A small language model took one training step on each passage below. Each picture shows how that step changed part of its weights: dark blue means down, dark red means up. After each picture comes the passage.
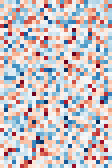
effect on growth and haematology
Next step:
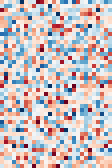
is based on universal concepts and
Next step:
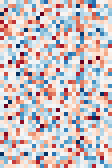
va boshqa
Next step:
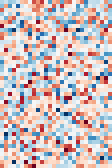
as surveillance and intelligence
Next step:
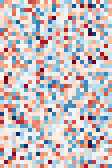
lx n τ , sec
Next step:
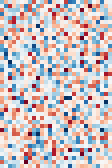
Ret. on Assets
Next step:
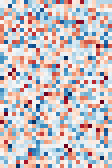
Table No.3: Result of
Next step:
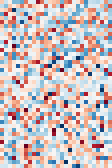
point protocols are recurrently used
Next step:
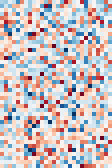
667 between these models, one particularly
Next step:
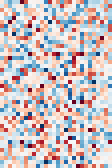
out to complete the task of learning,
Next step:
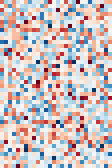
valuable lipids and
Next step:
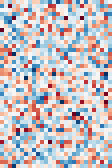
theoretical substantiation of some experimental
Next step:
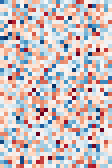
augment a pre-specified
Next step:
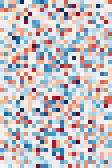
specific place/scene. The user
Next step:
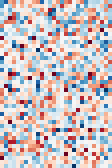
of detecting a covert channel
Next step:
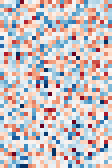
strong model fit in confirmatory factor
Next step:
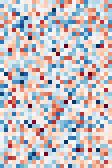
in suspension culture of
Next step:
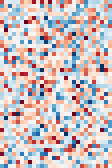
overall thermal performance and designing
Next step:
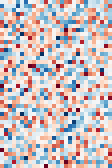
most efficient encryption algorithm for
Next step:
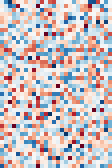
design, the pace of the
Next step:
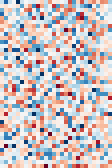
dialog to engage with
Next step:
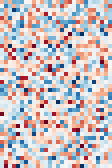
The second is the Reynolds
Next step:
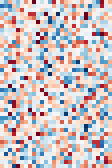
D8.2 Deliverable
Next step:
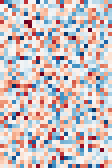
saved the ALM data from
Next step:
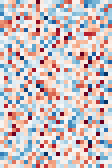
*doshas* from associated
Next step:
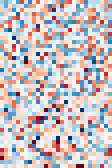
the region. In this survey it was
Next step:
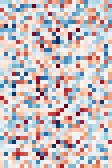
required level of investment needed to sustain
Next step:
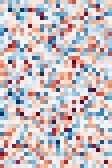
of the immune, nervous
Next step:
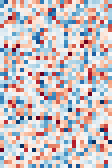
of tumor heterogeneity on
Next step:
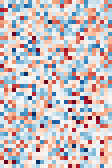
compared with analytical solution for
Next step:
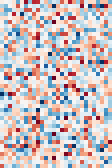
like coconut oil,
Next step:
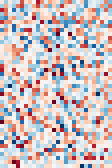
inputs decrease with constant production, time
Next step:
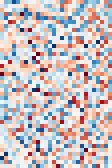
school. São
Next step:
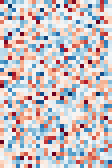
Relaying Systems With
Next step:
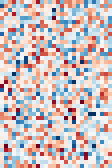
and in fact, it may even
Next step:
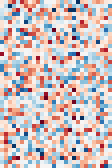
we have $$u(x,
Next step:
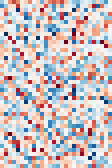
to believe and religion is
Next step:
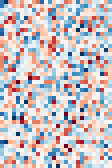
of TC ions from solution were
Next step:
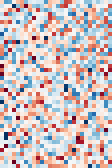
soon publish a problem analysis.
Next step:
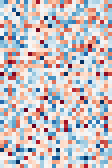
from healthy controls was investigated
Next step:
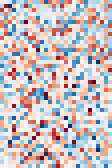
tool or stage of any IoT system and
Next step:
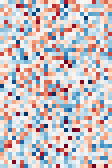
the development of city according to standard
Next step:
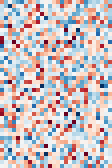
Research has shown that DPSCs
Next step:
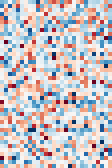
representing a disaster scenario.
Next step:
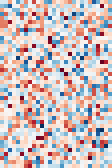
Volynets, N.,
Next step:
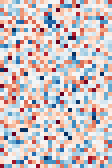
Framework for GP medical
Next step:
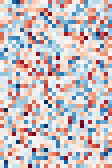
their effect on wheat productivity and
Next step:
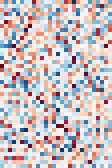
IT team for each individual
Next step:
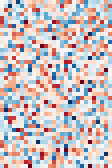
thus transforming the saxophone
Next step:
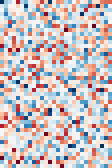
organs, but from a
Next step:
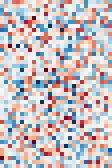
interfaces of web applications. The
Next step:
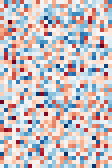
toward southern
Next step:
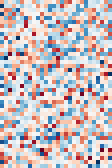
were tested. The findings of the study
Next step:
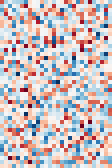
Committee of Evaluation
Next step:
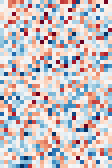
condensation reactions in the
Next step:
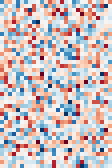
and M24 Training
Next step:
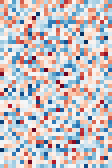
second resection. Multiple
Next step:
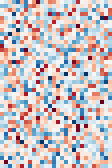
then they can give rise to
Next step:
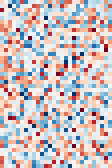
several challenges, requiring
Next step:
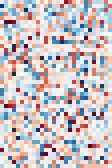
36 - Candito,
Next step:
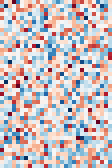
warming at high SO
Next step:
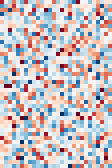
Sarko A, editor.
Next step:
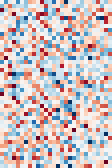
and HCl at different concentrations
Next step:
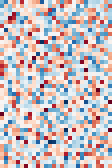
of it. In other words, students
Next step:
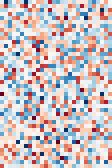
or foreign policy, the
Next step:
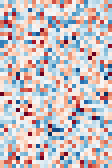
results show a low rate of
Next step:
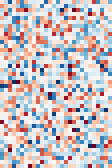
h of usage), a stable
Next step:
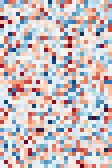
(left), a schematic representation
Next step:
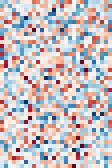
in. Thus, it can be
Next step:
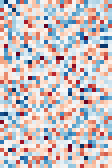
during the extended interaction period between the
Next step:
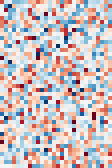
This paper introduces the three virtual
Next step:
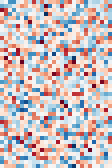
effectiveness parameters are assumed in the effectiveness
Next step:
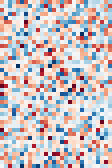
elements are compared. The maximum
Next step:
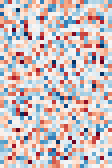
are saving time and energy of
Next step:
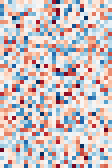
agreement with foreign governments,
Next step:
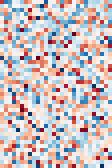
step the investigations were carried out with
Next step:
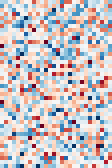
in ASC females. The results
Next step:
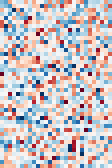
recognition approach depending on the combination of
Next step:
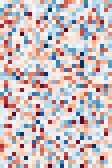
187 female students). The instrument
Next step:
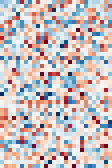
the importance of early diagnosis, the
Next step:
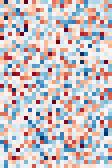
would be different constant C_1 and
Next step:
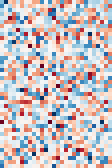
of its threshold voltage
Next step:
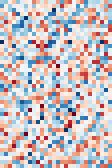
in alcohol was mixed with
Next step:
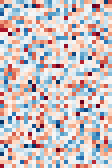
P. Soumelidis,
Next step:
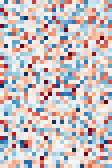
for material attraction. This includes
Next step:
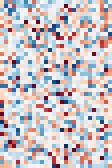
Industry: A Reply.
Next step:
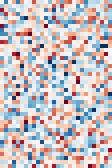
for a coordinated and useable
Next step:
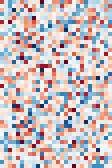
broader spectrum of techniques and the
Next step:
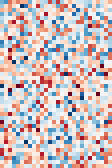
aqueous HCl and extracted
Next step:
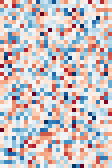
estimated by enzymatic
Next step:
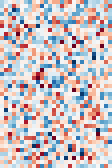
conducted to collect information about treatment
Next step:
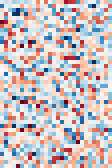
identification Case 1 1 17
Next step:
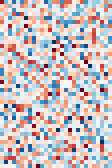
students have been developed; - the content
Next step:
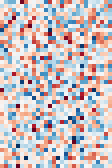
outcome, daily activities with any associated
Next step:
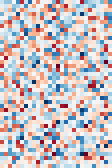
the both groups. Results: The mean
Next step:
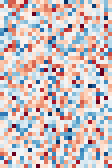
of deaths increases in spring
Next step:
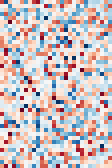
statement: The authors declare
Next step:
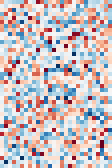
point close (at 50 m)
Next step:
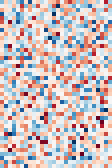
fed into a batch normalization
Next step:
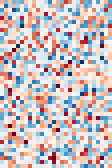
The Nepal grid was
